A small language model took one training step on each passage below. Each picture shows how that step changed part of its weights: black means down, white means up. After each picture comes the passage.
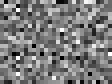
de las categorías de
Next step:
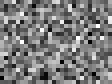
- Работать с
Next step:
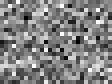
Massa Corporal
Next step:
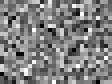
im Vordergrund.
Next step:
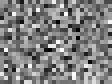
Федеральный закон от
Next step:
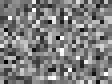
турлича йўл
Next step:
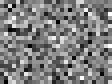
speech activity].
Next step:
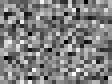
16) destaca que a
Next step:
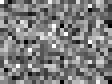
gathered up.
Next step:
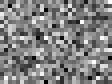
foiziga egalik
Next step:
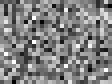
har en så pass
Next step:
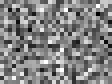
based on secondary
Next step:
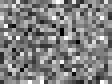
posicionar o ser
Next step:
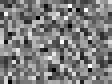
dapat menimbulkan
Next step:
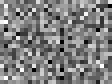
de grasa en las
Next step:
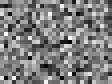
da Biociência),
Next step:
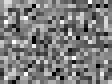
qual chamaremos de
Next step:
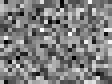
8) интонация
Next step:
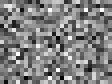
tanto en Europa como en
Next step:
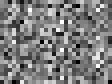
conocimiento para crear contenido
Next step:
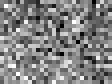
amaliy harakatlar va
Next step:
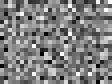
universitarios con el objetivo
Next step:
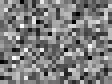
osishini baholashda
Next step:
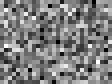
zona pretibial o
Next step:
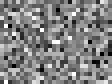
сложно проводить
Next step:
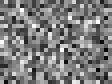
- 20 новорожденных
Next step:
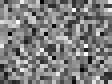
revela que o processo de
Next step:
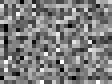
que están fabricadas
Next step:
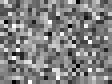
dois. No caso do
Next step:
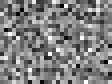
yuqori oqimida
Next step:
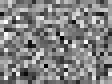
ontwikkeling van
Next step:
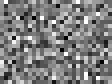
die Verteilung von
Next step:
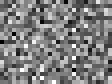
real las condiciones ambientales de
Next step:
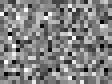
& ROMAIN J.,
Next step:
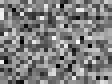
Ockham en relación
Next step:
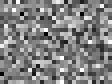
vengono dette
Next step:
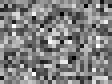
1 месяца.
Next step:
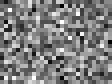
and environmental
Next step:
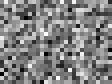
Teilnehmerin und
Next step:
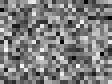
não há diferença
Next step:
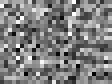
especialmente agravados na
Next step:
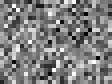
una familia de situaciones
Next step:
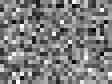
muhim omil bo'lib xizmat
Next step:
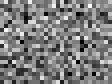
wadah yang digunakan untuk
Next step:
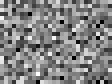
RCC birimleri
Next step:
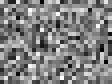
в проектную деятельность,
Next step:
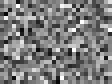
dans cette discipline
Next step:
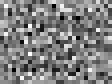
aplicada para adsorção
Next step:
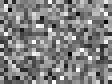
tabanında yer alan
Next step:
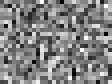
suhbatlari bilan
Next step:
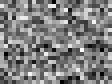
переломы тел
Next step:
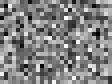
deficiencias, la presente
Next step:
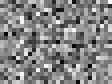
Е.В. Анализ
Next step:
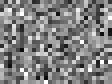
Экология вида
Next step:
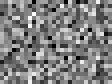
Contextualização e
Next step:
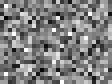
данных NOAA
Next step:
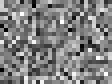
kengaytirish, davlat
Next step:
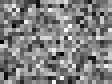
ishlab chiqarish tizimiga hamda
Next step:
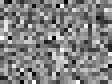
edición. Lourdes
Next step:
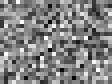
burchini ado qilish
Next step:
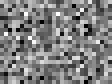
PME dans le contexte
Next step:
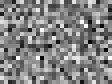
Uzrung aytib,
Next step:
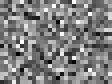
descendre où tout
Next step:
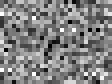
законодательства являются
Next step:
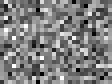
qalamiga mansub
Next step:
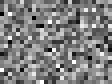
На специальном информационном
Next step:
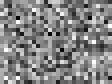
Riqueza material.
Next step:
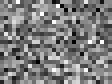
formas clínicas y
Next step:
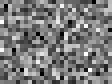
um responsável pela
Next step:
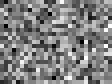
pode ser desafiador,
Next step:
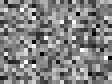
turtki bulishini
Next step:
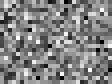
R. The ARK
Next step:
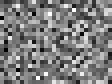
día tan característico de
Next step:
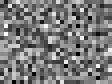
avons présenté la
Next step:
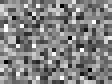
ularning muhokamasi
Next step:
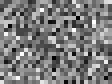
chance da obtenção de
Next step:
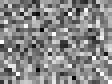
Bu holat yoshlar ongu
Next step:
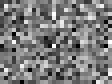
academic activities is
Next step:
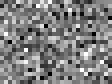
sharing the road
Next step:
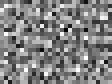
Comalcalco y
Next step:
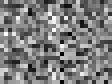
собі опору у
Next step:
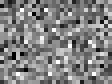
Таким образом,
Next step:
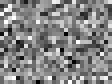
Web of Conferences.
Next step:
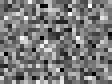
Петровић у
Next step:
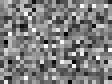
several conclusions
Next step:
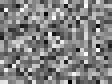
і розв'язувати
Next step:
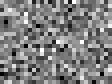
d'emploi autres
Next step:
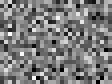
прив'язку до
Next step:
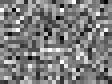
shaxs darhol ozod
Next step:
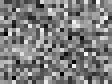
nima?» degan
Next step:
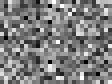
davridagi yoʻl
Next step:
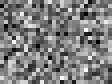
ёлғиз дам
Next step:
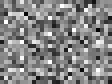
थी, इन
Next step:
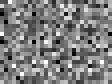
este mismo orden de
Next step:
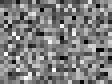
una de las copias se
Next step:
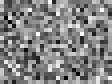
qiyinmas. Ular
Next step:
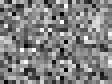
71] Mavzu
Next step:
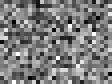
xizmat qilishdir[1].
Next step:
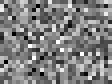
todo lo que consolide la
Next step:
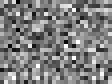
modifica las condiciones de
